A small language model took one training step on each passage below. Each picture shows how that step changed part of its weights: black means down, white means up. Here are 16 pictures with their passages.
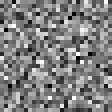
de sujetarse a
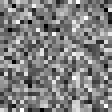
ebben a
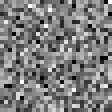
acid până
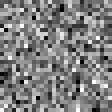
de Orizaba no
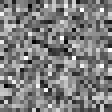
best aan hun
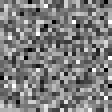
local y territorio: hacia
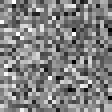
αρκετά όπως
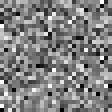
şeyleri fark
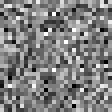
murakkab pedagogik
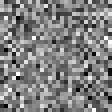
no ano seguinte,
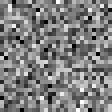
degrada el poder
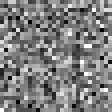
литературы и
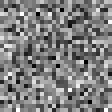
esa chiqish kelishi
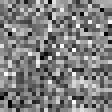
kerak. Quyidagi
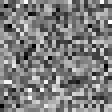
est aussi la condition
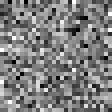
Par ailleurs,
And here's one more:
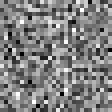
chop etilgan
